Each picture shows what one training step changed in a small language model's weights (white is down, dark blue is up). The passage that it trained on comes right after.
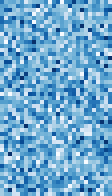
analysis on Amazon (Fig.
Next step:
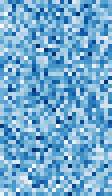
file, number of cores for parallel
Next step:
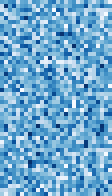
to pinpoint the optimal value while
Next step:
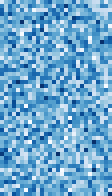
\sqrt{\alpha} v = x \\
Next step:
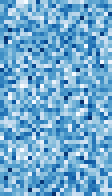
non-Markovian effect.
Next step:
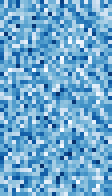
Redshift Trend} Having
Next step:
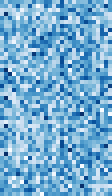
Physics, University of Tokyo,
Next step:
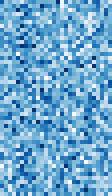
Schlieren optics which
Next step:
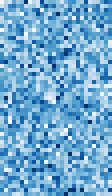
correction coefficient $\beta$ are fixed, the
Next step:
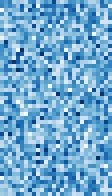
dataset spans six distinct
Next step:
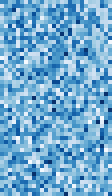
the collisions among fibers by
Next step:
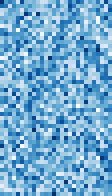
the frequency range accessible to present
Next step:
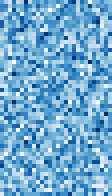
of effectively all latency driven
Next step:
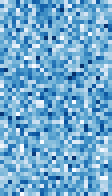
against the enclave from his bin of
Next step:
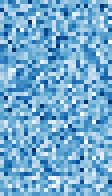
amplitude of the wave-action spectrum scales with
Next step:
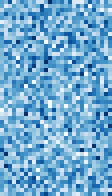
cross- sectional views that are parallel
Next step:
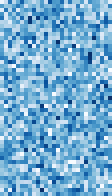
the main question that remains open is whether it
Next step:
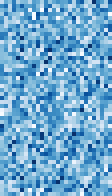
We now consider two such tweets with
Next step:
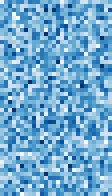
leave from: INAOE,
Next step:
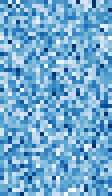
to turn on which is governed
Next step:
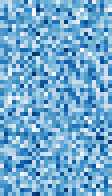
coefficient. Finite magnetic field,
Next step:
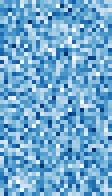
of CrVTiAl,
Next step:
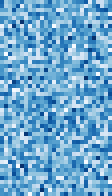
electrodes to the SNW
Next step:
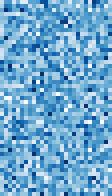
$\kappa_\nu = \kappa_0
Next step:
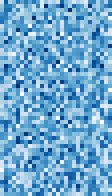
New York, NY
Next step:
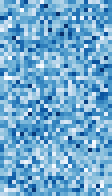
To the leading order in $\theta$ both
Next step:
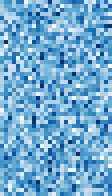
kills the pups.
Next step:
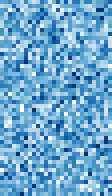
star formation and in rapid chemical
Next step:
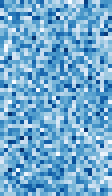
complex %equations}. In our original analysis
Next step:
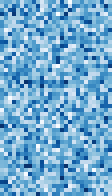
Foundation, Kenneth
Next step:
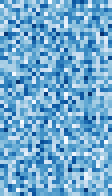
velocities. At differential radial
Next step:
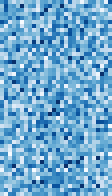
Simple galaxy formation models consider the effect of
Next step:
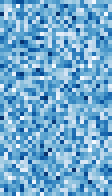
to expand general relativity in a
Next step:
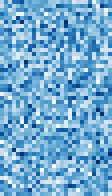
tunneling. If the
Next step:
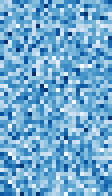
attributes. Obviously,
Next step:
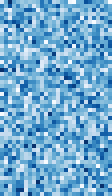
the planet's orbital distance, even for
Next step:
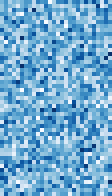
models. When compared to CLC SFT
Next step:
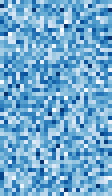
ice temperature when the PMT is
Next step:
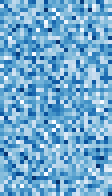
fixed-$t$ dispersion relations (DR).
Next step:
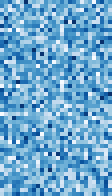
\mathrm{cost}(p) =
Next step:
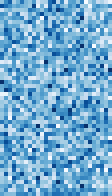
system reduction and thus explains the possible reason
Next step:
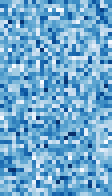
is some constant. Taking into account
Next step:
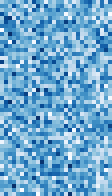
of process that, but if somebody
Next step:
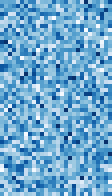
space the theory is originally defined on.
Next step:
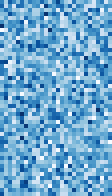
the function $f(\theta)=1 +
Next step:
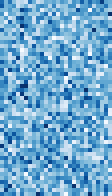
with semi-supervision,
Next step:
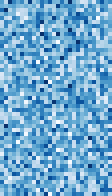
and S{\c C} acknowledge
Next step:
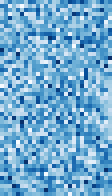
the levels of Amoxicillin
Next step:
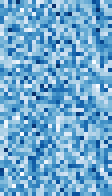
{\sl Section 6} we come to
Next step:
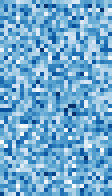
is tailored for question answering
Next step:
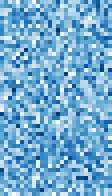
(Centre for Development
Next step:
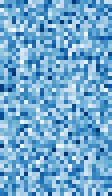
to producing high volumes of
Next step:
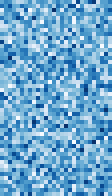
input signals simultaneously, and
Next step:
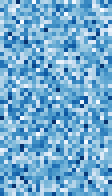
to reliably select the best
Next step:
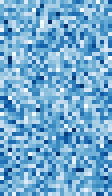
complex transmission models, the natural
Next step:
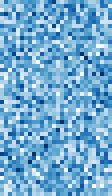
increase the convergence speed of the algorithm by
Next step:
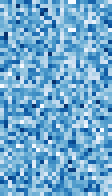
jet transverse momentum $p_{\rm
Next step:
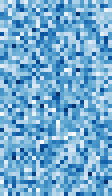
of individual vertices. This is the
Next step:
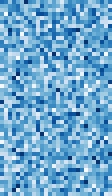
machine is the fact that the size of
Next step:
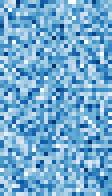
the brightest galaxy in the
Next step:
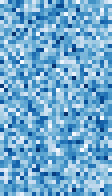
to the larger computational cost of
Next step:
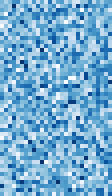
is therefore ideal for studying the
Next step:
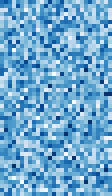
vertical space in lab, we only experimentally
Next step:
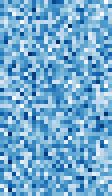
formulation of time in special
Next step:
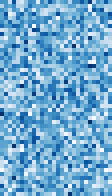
allowing for $3\%$ of the
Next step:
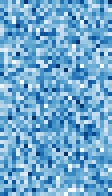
nodes are title of the
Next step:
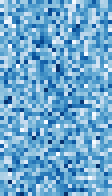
\acknowledgments The work of
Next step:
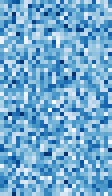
data), we fit ten time the behavior
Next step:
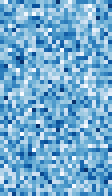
truck emissions}}, \newblock
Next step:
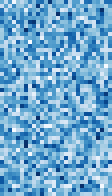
existence of a cosmological constant.
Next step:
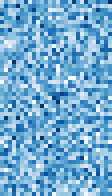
spectrum is for an invariant mass of
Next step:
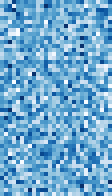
uniaxial pressure-induced lattice
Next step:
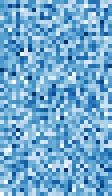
primitive for PPDA, and
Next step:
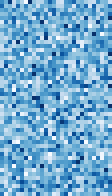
there is a change in the domain structure of
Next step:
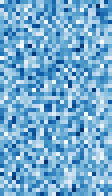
various components to the overall latency in the
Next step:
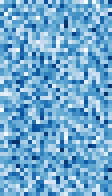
A. Second Harmonic
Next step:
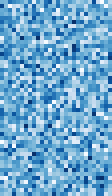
surface modes play a decisive role
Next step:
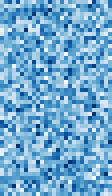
radii are fit simultaneously.
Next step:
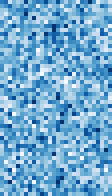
calculation as described above, has resulted in
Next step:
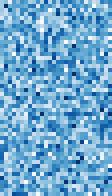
simplicity we take the quantum dots
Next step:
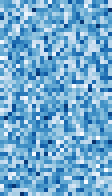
the parameters in her model. We call
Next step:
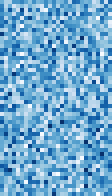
of the teleportation channel
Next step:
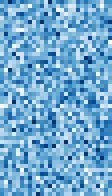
co-evolution of, the central black
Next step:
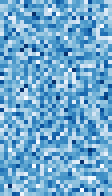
As $|\lambda|$ decreases, this
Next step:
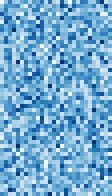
Dahn, J. R.
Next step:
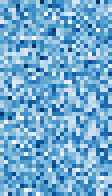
as proximal gradient descent
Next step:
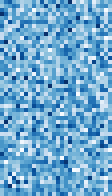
0 \end{bmatrix},
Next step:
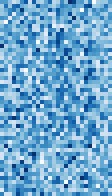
spots separately. We base the
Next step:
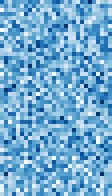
the global temperature pattern as setup by the
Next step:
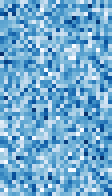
asymmetries in the measured region and
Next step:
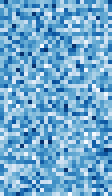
slowly in time. In this
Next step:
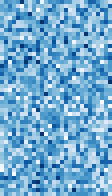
that a scalar $k$-exform is
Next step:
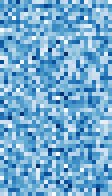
of anticommuting pairs
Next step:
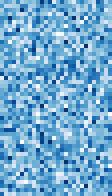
it is necessary to connect this local
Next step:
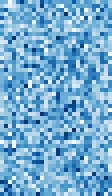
will be available, will allow a much
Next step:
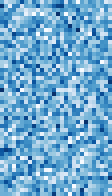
tokens and a decode length of
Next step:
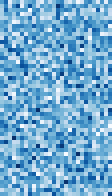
symmetric points.\\ Since we do not need
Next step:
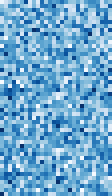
are usually challenging because of the
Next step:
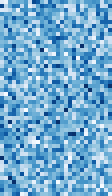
of any additional assumption it is natural to
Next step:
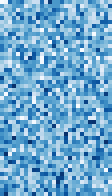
the theoretical estimate of $lnZ$
